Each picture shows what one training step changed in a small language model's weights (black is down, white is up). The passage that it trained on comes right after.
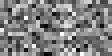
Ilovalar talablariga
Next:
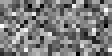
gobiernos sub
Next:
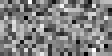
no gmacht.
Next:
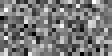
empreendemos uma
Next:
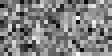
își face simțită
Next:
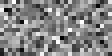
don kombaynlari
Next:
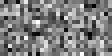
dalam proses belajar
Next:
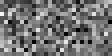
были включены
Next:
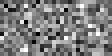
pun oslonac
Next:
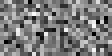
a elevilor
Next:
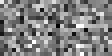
une solution aux
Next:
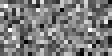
падения со
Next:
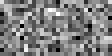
três principais áreas
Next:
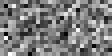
medical Sciences,
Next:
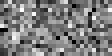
bilan mashinaviy
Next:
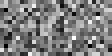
- Derginin 1
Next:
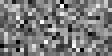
действительности может быть
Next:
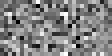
território deixa
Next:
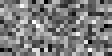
aún somos
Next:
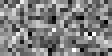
eine wichtige
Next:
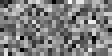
bilan oxirgi
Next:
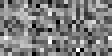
Área apoyo
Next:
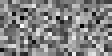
ve reflejado en
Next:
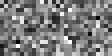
концентраций для
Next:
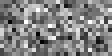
3. La mise
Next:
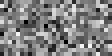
ijtimoiy adolat,
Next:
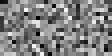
yuqori darajada
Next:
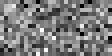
naratif karena cerpen
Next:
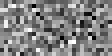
yagona, aniq
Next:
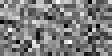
desde el entorno real
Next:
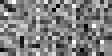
meios de comunicação
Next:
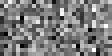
adaptação cada vez maior
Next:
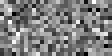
glicación no
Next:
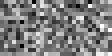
to present reflections
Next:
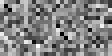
relationship between
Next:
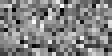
yoki kamroq
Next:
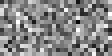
ait 3 birimi
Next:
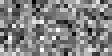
para el análisis de los
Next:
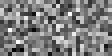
significant effect on
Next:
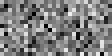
and Control*,.
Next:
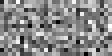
pasa de no
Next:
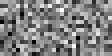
escolares incluíam
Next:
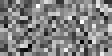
taille du système
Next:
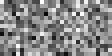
Esta tribu
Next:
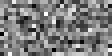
изменений нервной
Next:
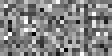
review on global solar
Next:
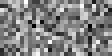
vendas são
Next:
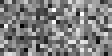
de guerra
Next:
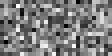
introdução precoce
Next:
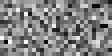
de que “la
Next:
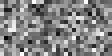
texnik matnlarda
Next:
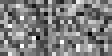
bilganimiz va
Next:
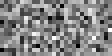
resolução de
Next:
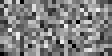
integrare consumistă
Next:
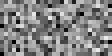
faoliyatida sifat
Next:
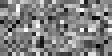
foi possível notar na
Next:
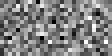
Adabiyotlar tahlili
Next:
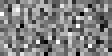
Azimning ushbu
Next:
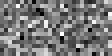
elementos marcan los
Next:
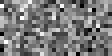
норм, который не
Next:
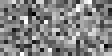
entre les avis
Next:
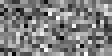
con dominancia de
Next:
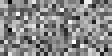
a'zo va
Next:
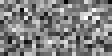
medicinal tamarix
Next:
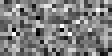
sifatida tushuniladi.
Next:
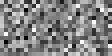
yondashuvlarning integratsiyasi
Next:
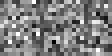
ochiq kaliti
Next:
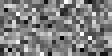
kelsak, ular
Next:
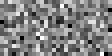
com cães onde
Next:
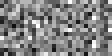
também ocorre em
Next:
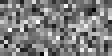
mendapat gred
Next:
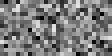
huquqiy va texnik
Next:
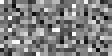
y la formación de
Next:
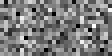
the feeding
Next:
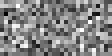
transporti, suv
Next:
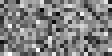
vazifalarni hal qilishga
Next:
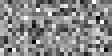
chashka choy
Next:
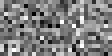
Kritis Terhadap
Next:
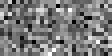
останется почти
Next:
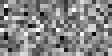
Biroq nutq
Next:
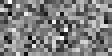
heel veel
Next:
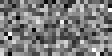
efficiency of
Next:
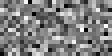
80 na pouhých
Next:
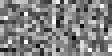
través de un proceso
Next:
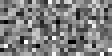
apenas instrumento de
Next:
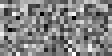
bo‘lib, u
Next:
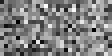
Luo Ch.,
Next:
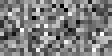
Development of
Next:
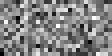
vandaag en
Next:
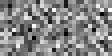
ROLE IN
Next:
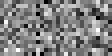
vazifalari belgilab
